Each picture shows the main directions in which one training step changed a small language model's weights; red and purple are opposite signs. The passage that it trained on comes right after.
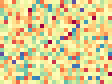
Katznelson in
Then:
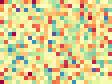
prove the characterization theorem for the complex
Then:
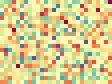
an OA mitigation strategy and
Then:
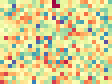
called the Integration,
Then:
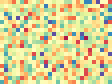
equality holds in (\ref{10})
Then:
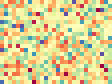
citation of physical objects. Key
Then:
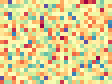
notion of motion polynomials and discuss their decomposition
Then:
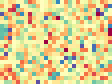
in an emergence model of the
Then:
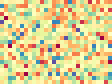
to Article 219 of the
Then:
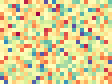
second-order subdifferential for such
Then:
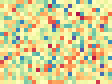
the effect of spraying distance as
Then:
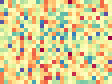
classification of functions. Topological properties
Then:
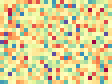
few switch state changes): a
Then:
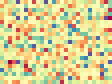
simplify the issue of solving the orthogonal
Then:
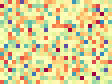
originate from various projects and national
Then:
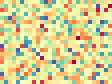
Computer vision is essential for
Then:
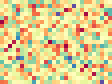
in the case where the functions $ f
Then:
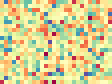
Finally, it can be seen that the
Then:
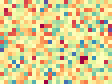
research utilised a personalised
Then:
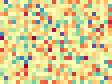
This is relevant when assessing the effective
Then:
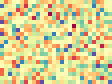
mud loading, cuttings
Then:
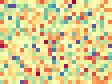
Republic of Sudan
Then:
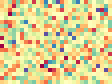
us have a look at the two algorithms
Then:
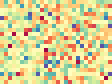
into experimental and control groups. Then,
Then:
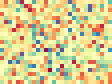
means that $\nabla h(x)
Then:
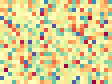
interactive online viewing April
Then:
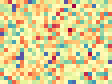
in the way society shapes the flow of
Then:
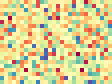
on $\varepsilon>0$,
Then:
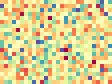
gluteus maximus,
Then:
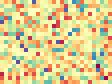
which the number of steps performed by the
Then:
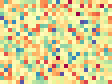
function of $\sigma_t$, shown
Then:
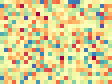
is a positively invariant set for the
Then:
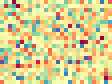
to establish a clear understanding of system needs
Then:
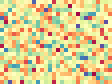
for some integer $M\geq
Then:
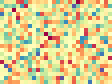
and female types. The evolution (or
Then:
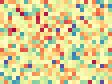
low-power sensors.
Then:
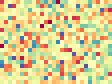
23.90 Total Weight
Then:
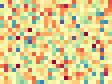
The displacement, velocity, and
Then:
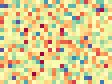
rate of exhaust system at
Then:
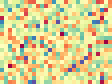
criminal background. - iv) The
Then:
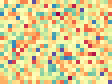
of Micronuclei
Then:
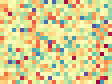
has risen over the last decades
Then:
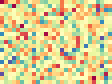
connectivity. In this paper we continue
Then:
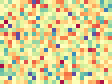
de Educación
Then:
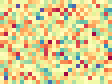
number. Then for any place $ v
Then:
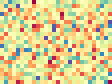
objective of the work is to
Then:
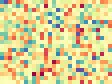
algorithm and also compare the complexity of online
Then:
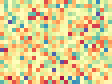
lines were built sometime between the
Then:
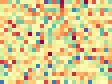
face recognition system in the rehabilitation
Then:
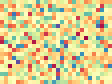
dried in an air oven at
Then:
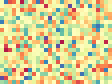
responsibilities and risk of sexually
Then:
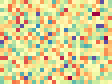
School”: By using operational
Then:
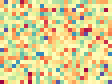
million words in Kazakh and
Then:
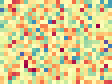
Level Beginner Type
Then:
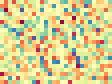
conditionally periodic motions are among the
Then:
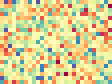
direction. Earlier studies on
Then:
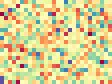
of the representation theory of (say
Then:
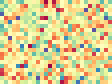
solvable group of finite virtual
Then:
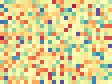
was validated via the MIL
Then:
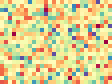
recent developments are challenging even the
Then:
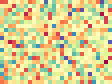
measure of complexity of the foliated
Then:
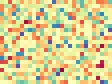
you very much for taking part in the
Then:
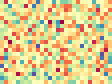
As a result, it can be
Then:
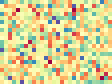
$. $\theta'$ is completely determined by
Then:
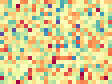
passwords in order to increase the time
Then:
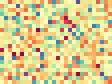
of $j$ is $\kappa$,
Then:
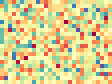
record, while the future climate scenarios represent
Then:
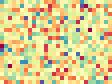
Alternating Direction Method of
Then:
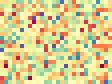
S)$ (recall that
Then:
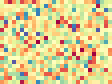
computed for any $x\in
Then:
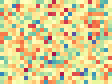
knowledge of its spectrum and conversely.
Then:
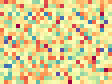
be its signed distance from the
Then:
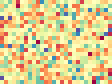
motorcycle without compromising
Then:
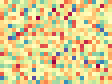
EC-Earth3 and
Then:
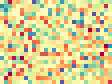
work includes a thorough analysis of
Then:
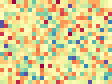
control of the COVID-19 pandemic**
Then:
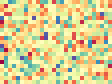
assess risk to early-life health
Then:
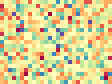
on access to a continuum representation of
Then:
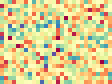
conditions, and formulas for the inverse
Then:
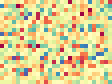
is a pseudo-metric space
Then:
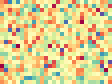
also may happen that for specific applications
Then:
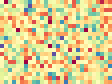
mass fraction. This effect is still related
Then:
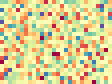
exchanges for continuity of healthcare.
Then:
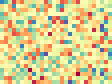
cost estimates. (Aibinu &
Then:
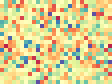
species) of early flowering
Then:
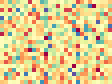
between cannabis consumption and pre term
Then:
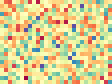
pre-emption to buy back
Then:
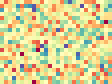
implies that $\beta$ factors via a
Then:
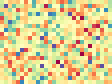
Virgin Mary's
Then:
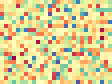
Note: Figures in brackets
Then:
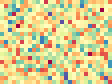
a handy tool for fire and
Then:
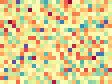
economy is a subject of considerable
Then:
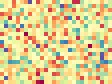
(Table 2). Compounds
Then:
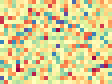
crop for food security, especially during
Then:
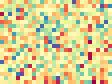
students. Several studies have highlighted
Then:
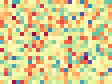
\left ( \Exp (\demb
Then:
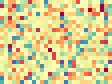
a right-exact left adjoint
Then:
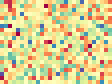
States ^d Department of Emergency
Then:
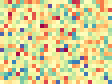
(TSS_value) received.
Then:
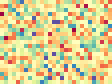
and recycling of
